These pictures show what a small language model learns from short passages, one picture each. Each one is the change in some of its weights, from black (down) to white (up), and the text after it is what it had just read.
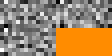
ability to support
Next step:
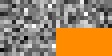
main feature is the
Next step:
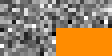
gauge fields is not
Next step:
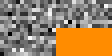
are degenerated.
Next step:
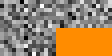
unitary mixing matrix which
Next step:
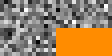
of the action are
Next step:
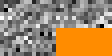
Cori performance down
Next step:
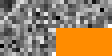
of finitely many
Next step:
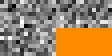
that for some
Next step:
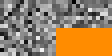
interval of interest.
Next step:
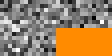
to the leading order
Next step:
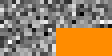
and selecting the
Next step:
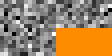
posed inverse problem
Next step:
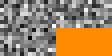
if and only if
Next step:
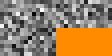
what follows, we
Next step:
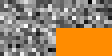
stability then holds if
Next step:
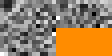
of Physical
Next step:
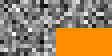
data of four
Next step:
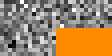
vertices one of which
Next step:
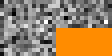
lengthy but straightforward
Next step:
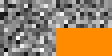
this analysis for each
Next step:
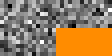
a closed surface of
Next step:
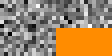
can be done by
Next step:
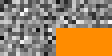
in the minimization
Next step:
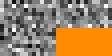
must arrive
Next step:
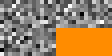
reflecting the
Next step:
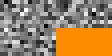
of the third
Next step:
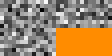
the notations, definitions
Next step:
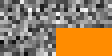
than the proposed
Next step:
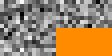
by applying techniques such
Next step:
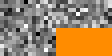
eliminates the
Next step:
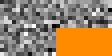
is closed and
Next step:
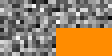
such as the
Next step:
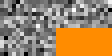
unique solution. In
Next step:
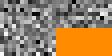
information. To account
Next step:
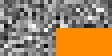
shall focus on the
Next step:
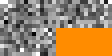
has been studied as
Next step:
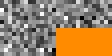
Euclidean distance between the
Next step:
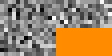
assume that the
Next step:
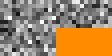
has good chances
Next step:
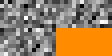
halos and
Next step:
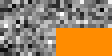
all $h
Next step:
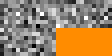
structure in ${\rm
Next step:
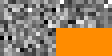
been used to generate
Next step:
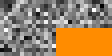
of properties of the
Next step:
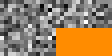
space of bounded
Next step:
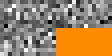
shown that,
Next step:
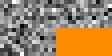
weight, we
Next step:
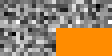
from an action formalism
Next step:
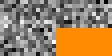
that hit
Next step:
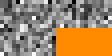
area that enables
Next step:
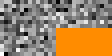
for the quantum computation
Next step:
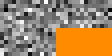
two expressions on the
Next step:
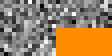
\\ \hline
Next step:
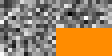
sum of an
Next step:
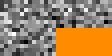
the above 3
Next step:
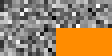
the right, picture
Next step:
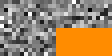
purpose of comparison.
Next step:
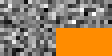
to a bath
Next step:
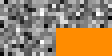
the top-left
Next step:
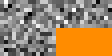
integration by parts
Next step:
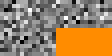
throughout the experiments in
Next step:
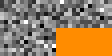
These results have various
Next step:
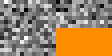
for the function
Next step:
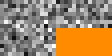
is trivial over a
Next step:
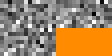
visitors can
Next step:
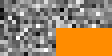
each} part of
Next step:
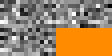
and reentrant
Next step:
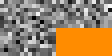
suppressed by ${\rm
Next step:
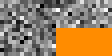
homogenises the
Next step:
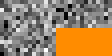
If orientations
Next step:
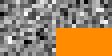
\mu$ follows
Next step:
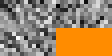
length $L$:
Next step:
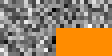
integral can be evaluated
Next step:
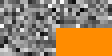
respect to the
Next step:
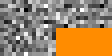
a-axis using
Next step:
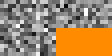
described as a function
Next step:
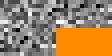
connected to the
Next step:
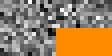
explicit\\ \noindent
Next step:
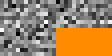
in a state in
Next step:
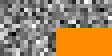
will use a generalization
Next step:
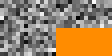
Roos, and
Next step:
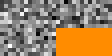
the elastic
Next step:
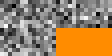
path that first
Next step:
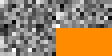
average number of
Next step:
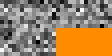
of the rolling
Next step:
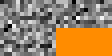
important fact in the
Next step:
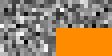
day. As
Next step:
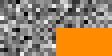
range of the
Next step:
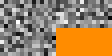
the full Hamiltonian
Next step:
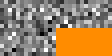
fact that the methods
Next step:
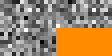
relation between $\delta
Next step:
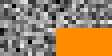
in time.}
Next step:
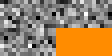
PDFs obtained
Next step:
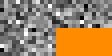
Their masses are
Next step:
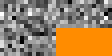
quantum} measure
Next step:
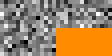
two core grids
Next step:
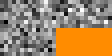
Hence, the plasma
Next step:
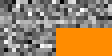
contains the proof of
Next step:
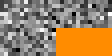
the admissible representations of
